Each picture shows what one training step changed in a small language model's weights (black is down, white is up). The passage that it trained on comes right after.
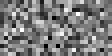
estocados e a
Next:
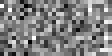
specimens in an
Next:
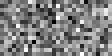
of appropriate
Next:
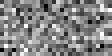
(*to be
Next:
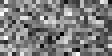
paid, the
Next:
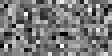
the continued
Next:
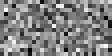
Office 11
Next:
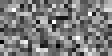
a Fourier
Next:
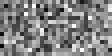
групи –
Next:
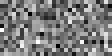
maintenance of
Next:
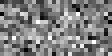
a significant role in
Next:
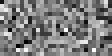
obesity on
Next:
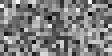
and southern
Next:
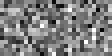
of patients with
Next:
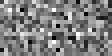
characterizes the
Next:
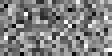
the presence of
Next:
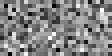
has CF or is
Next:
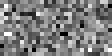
bilateral real
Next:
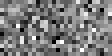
of denture
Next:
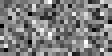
techniques to
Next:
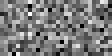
belief of such
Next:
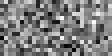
of Art -
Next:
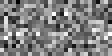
stronger and
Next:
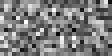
reported for
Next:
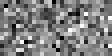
for the study and the
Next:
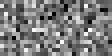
и мозга.
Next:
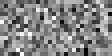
Earth, but
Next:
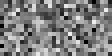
chosen modulation
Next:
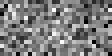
4 I show how
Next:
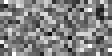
para compor a
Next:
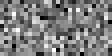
minutes or as
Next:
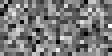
5 atos.
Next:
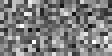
and approved the
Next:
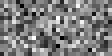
framing changed
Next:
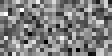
formación de este
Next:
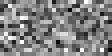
The United Nations
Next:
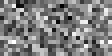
pada aspek
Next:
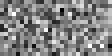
range for that
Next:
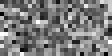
aportó en
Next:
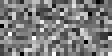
lo permite.
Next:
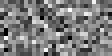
bajo y
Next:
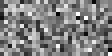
errores más
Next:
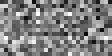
prazo no
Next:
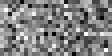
un consumo
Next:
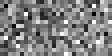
the impact of
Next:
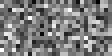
fostering the
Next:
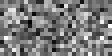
Time at which
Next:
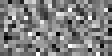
la otredad
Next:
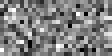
58 French
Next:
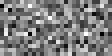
other cues are
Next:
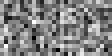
oder bei den
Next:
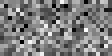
is also usually
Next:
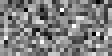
no corpo da
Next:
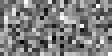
*Int J
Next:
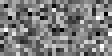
we propose a
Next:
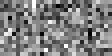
науки від
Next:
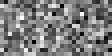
the sample with 4
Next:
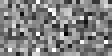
Purpose of
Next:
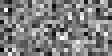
segi ke
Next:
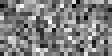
never having
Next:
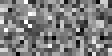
market development can
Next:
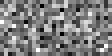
another, we
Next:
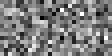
face, their
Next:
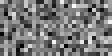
same time, it
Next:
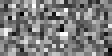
тезу про
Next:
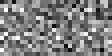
utilizando o
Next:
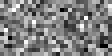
as Fyodor
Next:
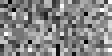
available from the
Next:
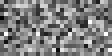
talks on
